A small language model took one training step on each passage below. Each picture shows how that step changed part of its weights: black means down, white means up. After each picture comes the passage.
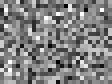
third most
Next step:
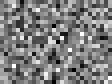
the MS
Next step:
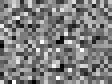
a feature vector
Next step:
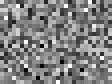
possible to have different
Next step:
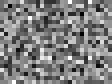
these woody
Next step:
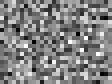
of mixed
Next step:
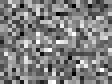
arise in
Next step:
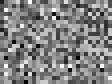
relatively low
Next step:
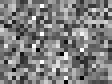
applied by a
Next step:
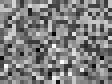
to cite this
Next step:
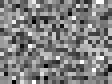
least of
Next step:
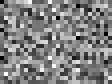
results relative to
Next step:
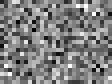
mainly focused
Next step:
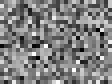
on copper
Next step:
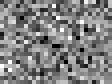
have presented a
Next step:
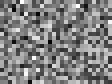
disability, these
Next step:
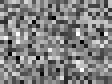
study was to obtain
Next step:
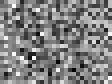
the question that
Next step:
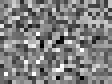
a framework for
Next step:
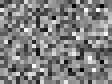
content meeting
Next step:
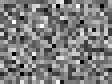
+I effect of
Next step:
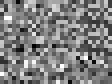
Node A is
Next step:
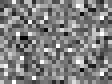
been that plant
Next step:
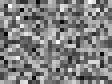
difference exist between
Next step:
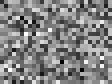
order to present the
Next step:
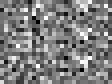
pay much
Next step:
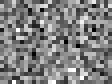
and media use in
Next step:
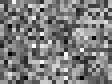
applied and
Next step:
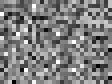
Theory of
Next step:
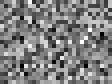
natural soils
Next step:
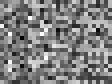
be used as a
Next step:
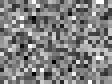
least common
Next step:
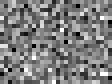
of energy transfer
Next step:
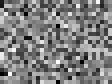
no conflicts
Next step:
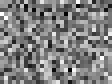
long and 3
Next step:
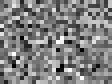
a considerable
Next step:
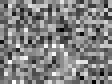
used in traditional
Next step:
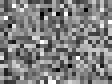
effectively with
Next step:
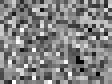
while ensuring that
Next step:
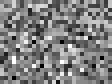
to accept it
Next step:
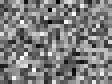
as informal
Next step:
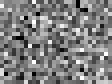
Ranging from
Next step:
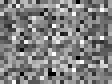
thought to
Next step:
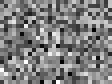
will remain at
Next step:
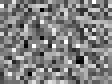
and are involved
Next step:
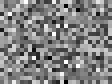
case, this is
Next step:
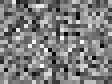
and FDA
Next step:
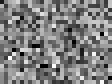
interest in the area
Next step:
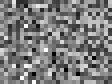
and OBA
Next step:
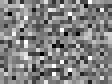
flux to
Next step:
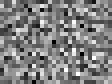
and accessory
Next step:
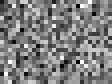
decisions according
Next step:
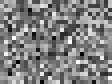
for species. In
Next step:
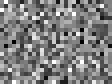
those below it
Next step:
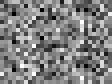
effects includes
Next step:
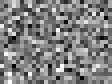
a variety of
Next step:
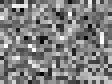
evident that
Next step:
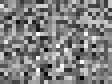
into a complete
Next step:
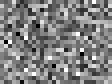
and project development were
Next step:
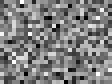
origin when
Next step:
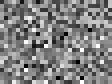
farm project,
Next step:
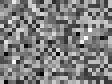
target, if
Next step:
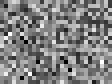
function have less
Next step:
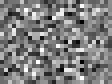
and audio
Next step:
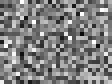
a meaning that
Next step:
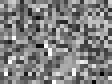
in line with the
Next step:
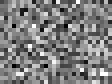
end of the
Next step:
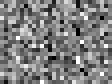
of waste
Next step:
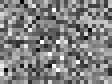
4 has evidence
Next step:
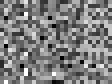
allowed them to
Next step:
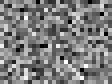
Al, B,
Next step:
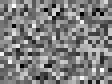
a repair of
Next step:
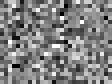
the locations of
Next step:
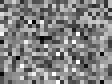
literature, including
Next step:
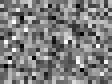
was identified.
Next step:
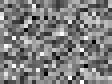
YES NO
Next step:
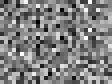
meeting was
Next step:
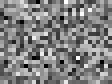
among mineral
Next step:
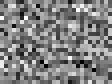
context of
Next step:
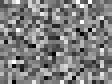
expansion of
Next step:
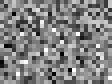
more prepared
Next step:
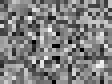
median score
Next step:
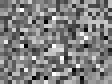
iron content,
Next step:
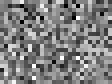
metrics that
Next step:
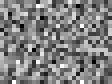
country to
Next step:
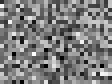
review of the
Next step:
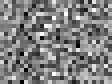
and both are
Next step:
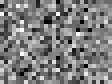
have dealt
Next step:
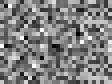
training are not a
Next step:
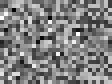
oil, and
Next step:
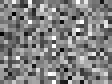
t), \quad
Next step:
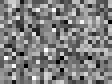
the prepared
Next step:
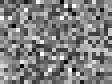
current era is
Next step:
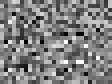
consists of
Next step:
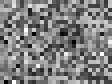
to work in a
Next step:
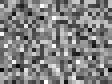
as shown in the
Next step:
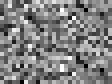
space is
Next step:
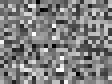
AAE in
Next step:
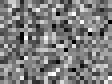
the formation of
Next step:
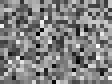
be read and
